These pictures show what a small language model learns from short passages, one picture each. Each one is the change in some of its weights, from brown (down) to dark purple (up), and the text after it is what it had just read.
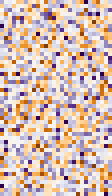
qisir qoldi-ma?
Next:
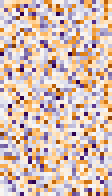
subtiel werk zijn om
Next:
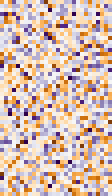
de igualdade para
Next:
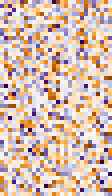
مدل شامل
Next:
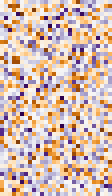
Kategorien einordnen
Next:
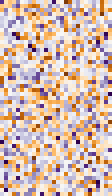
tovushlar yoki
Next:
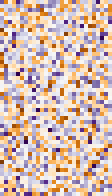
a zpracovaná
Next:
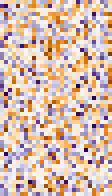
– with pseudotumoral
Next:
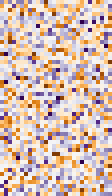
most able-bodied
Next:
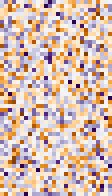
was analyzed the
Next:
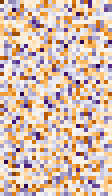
oplossingen voor
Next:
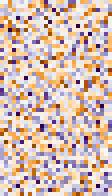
presente investigación se llevó
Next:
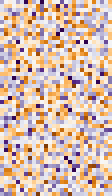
alohida xususiy
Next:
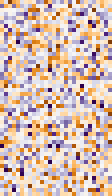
- терговчилар; -
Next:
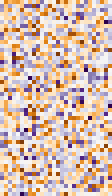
RESIDENCIALES En
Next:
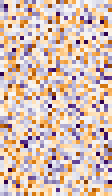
є найбільшою
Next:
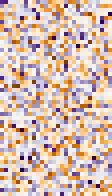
die sich auf drei
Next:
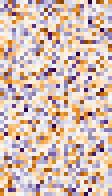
3 oygacha yoki 1
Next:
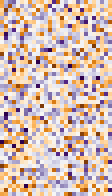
in the school institution
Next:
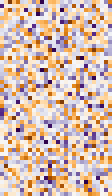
музичні п'єси
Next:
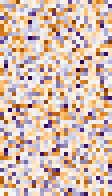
empresariales y dentro de
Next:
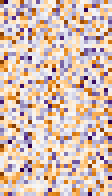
ёки кўриб
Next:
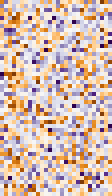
yer almaktadır.
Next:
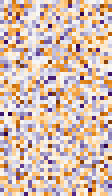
photographic plate,
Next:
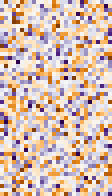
ve olguları ifade
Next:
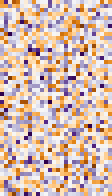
wenn vorhanden in
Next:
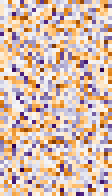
baholashning samarali
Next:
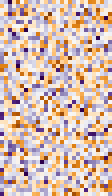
статье представлен
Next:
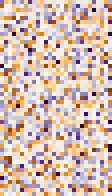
Administrativo Nacional de
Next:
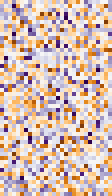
voor hoe de bouw
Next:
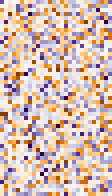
интернет, социальные
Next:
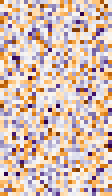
plougher // Solid
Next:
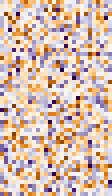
global vazifalarini
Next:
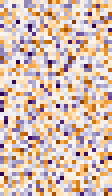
і більше держав.
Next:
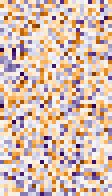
na execução e sim, na
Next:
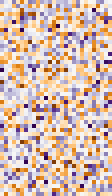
altro tipo, mentre
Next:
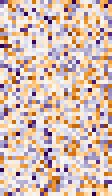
Shuning uchun ham maosh
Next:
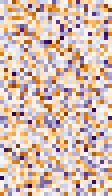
14. Рахматова
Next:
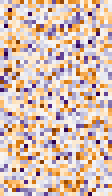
are examined on the
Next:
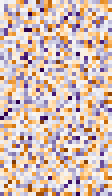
jigar rang bo‘lib,
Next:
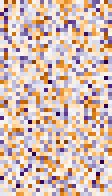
середовищем [5].
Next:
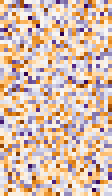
El hecho de que el 67
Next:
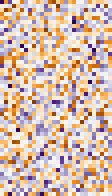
avalia seu sentimento
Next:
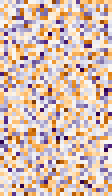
asosi bo'la oladi.
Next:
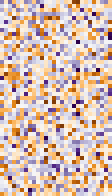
Aula. Fortalezas
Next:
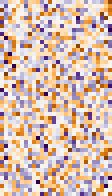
maiores valores de produtividade
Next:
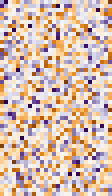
Garchi konsept
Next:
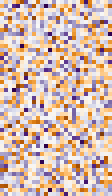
de propios y externos para
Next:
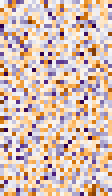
depan, pojok
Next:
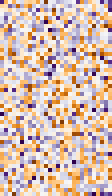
metodológico adota um
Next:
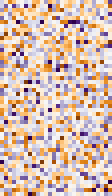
Бу натижалар
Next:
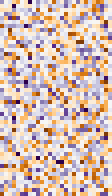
ou des résultats des
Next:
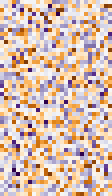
imkoniyatini ishlab
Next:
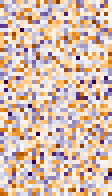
chaqiradi: Rostlik
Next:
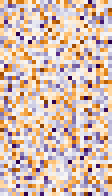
seja, enquanto uma
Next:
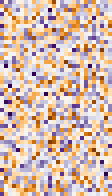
retards optimal pour la
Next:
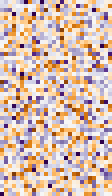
alohida ko'rsatib
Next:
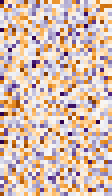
Revista Española
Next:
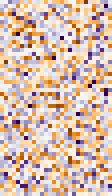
um retorno financeiro
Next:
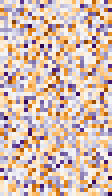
orang yang saat itu
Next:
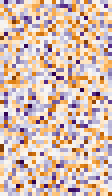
espacio sensorial de
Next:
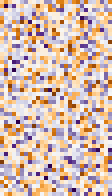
odamlarga nisbatan
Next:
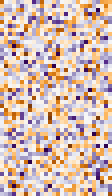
par le PAEEJ :
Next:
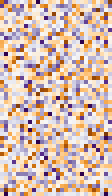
унинг Қозилик
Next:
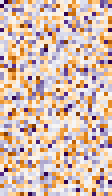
shahardagi Anadolu
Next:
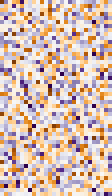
blive *direkte*
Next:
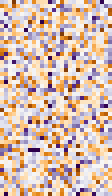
het percentage eigen
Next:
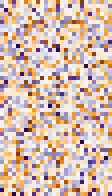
вчитися про нашу
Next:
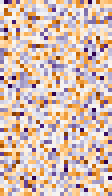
и сотрудничества.
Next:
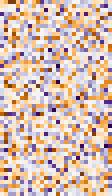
народов Средней
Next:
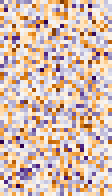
muallif sotsialistik
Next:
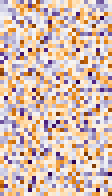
ikkita muhim
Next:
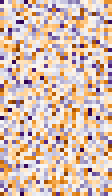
La Figura 3 determina
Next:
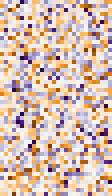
чоловіка та жінки
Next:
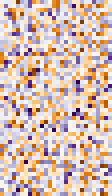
é a inteligência que se
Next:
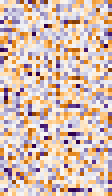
практике. -
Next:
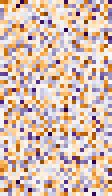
Тарасов А. В.
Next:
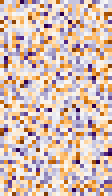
sondern: Ich habe
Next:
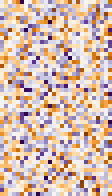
медикаментов, а
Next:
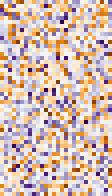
foi proposta tendo em
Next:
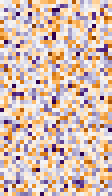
bagi pimpinan dalam
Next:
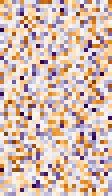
Белевский р-н
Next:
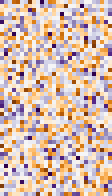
cycle ingénieur
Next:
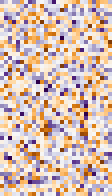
sectors form the basis of
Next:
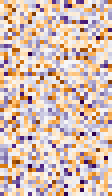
b. 5. Хожиев
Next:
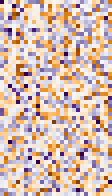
ее, в противном
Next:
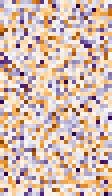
do Submédio São
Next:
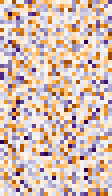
de su aplicación, aunque en
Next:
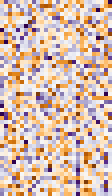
архиви, опись
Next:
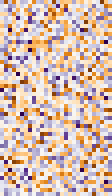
і контроль виконання;
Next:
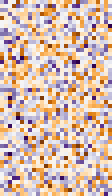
CAPES Questões
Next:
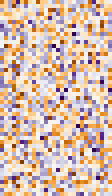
conhecimento de qual
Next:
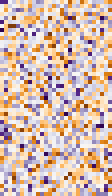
During a telephone
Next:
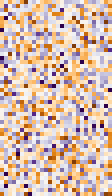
Folclor” va
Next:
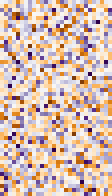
veen herkend en op de
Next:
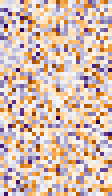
التنافسي -
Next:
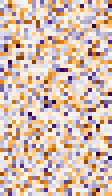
erishish mumkin: 1.
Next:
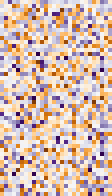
deb tushungan
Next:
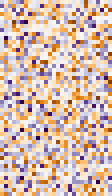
pilar utama dalam
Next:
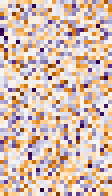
hamda sifatli hosil
